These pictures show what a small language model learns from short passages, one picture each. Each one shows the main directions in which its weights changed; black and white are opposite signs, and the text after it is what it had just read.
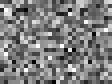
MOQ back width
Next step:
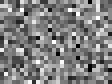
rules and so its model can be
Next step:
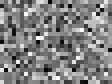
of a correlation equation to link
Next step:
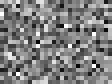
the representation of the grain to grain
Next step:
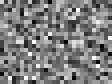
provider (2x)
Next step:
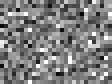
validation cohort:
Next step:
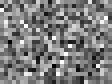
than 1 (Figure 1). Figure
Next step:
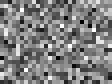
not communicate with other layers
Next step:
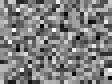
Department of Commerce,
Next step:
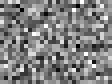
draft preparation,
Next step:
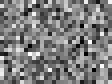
and, eighth,
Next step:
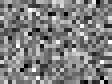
identify other classes and utilize the
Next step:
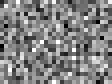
Regen: Regeneration
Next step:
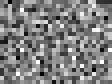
greenness of the analytical
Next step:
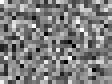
employee housing.
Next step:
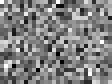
on average of 320 times per
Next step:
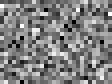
India³Professor and
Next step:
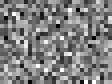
This class of seaming has
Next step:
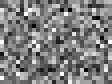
is the case of deciduous
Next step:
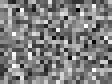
left ventricles.
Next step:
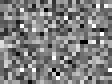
first generation, was less active as
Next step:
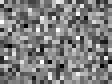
module design. To address this,
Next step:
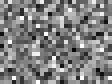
income. They lack knowledge of
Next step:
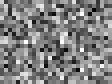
Conceptualization, Data
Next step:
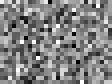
in the near future, the
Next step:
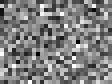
present study, differentiation
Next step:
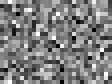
media and the security of the media
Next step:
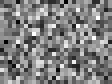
labour is not meant the
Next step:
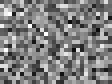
family history of CRC.
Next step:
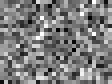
(Hamzavi et
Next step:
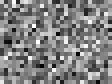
illustrating verse for
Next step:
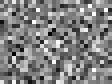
components. H&E:
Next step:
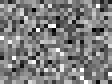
progression free survival
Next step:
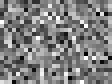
Converters have made great progress
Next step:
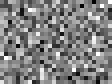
remains unchanged in a
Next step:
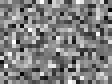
development that may enable in
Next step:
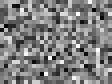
Property Act, can provide
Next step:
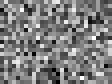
Me^{ax}$ where $x
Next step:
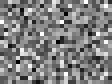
integration of the Urban
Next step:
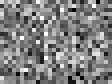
the intraocular pressure in
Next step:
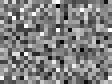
Faculty of Education,
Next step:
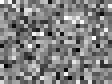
in implementing technology in education can
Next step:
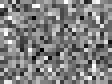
an unsatisfactory
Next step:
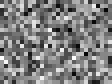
and code are available on the
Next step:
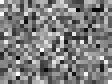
on finding the best fit for
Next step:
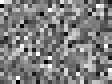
publications are Spain,
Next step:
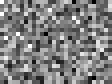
on the capabilities and on the
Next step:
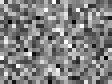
The projects kick off meeting
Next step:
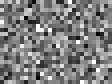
data change speed, language and
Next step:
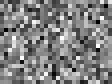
co-design through a
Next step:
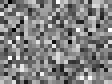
reliability coefficient achieved was
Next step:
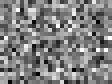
allows user to watch
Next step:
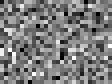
upon repeating the experiment within
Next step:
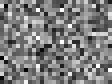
66% have no available
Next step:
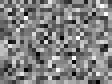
area postrema of the
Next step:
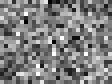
in the mushroom body
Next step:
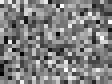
in calculating harmonic
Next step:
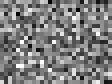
that is obtained from the other method
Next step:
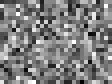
this genus. It is
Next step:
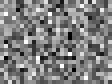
(Wagner et al.,
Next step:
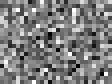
fractions was drawn with
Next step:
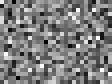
Professor, Department
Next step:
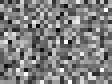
projects - characterized by both
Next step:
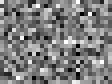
and triglycerides compared
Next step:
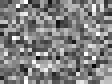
ruhini ham
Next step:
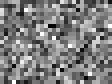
sciences. Keywords:
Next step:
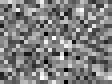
some other technique to get a better
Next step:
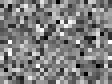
different languages can limit opportunities for
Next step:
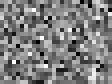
were verified through the correlation between
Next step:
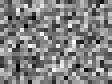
● **Awareness
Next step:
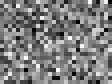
health claims of the
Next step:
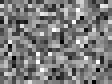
education and teaching learning process*.
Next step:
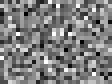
of the concepts related to the
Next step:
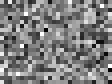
to collect and process data but at
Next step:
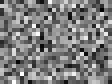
with the work presented in this
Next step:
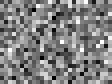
reported either absence of residual
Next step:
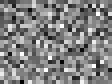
research. Findings can inform
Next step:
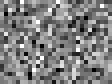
= 0$ plane, second
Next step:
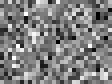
to gather existing data on the
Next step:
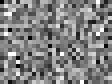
DPD rather than the
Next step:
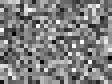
it is still adjacent
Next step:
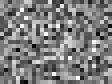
degrees. The components of
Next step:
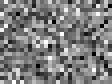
neuronal firing
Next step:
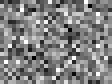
thereby complicating the operation
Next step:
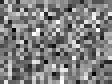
Data Owner Collection
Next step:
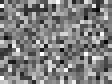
for Normal Situation
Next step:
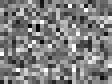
each combination of sex, educational
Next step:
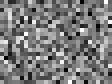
surface of GaN;
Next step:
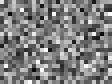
Communication and Community
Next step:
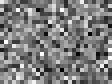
ART VOLUME
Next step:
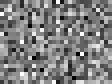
Respondents indicated they
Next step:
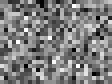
the skin. Also,
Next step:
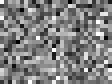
incorporated fluorescein based
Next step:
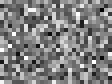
are strongly connected as they
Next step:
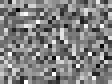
more skilled students with essential skills
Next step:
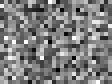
for measuring the static
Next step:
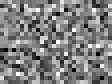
has been established without the planning
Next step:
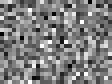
multidisciplinary work.
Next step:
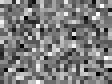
data, and more specifically the
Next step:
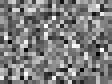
vital issue of Know
